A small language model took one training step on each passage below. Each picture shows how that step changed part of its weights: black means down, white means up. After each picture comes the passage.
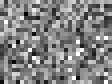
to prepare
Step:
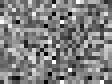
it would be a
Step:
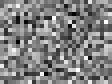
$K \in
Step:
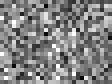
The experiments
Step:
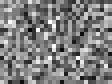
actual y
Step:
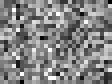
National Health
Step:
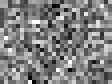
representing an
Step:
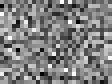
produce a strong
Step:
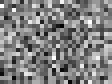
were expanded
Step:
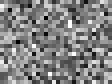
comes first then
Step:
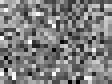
especially the
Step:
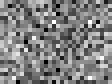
with photons
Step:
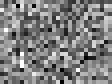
the urban
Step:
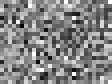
through initiatives like
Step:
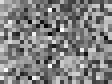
professions have
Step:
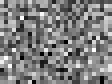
both 100 articles
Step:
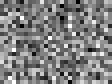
poate curge
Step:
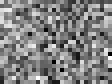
used as an
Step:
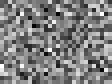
developing the
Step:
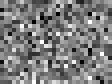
cloud in
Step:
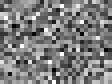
de uma só
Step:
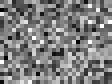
mouth problems
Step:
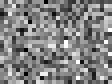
in current resource
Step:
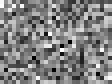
study, it was
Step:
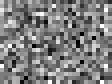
connected to
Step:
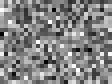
characterized from
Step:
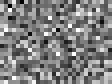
/ Sojuz
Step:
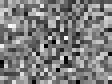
where applicable.
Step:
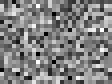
A Contextual
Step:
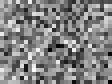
communications with an
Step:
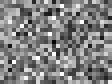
de concentración de
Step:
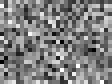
placed between
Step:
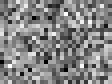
was developed and
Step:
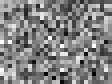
while the other
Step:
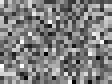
improving the
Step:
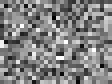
cada mes
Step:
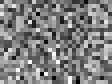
sistema em
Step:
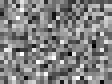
and physical
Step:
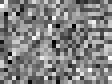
Core Data
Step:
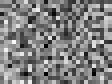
of the material
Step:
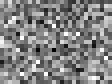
satisfaction with the
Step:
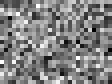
M. The
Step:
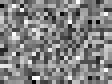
As stated in
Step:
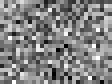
are removed
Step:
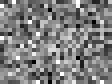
XV в.
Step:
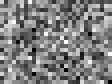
each type of
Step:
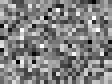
the eminent
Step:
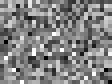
their family,
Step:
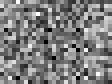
não seja
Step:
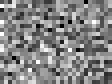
A. fr.
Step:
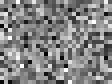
shifting and
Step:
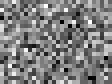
not recover so
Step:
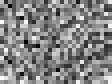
to critically
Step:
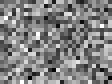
RNA and
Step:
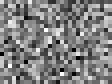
these collections
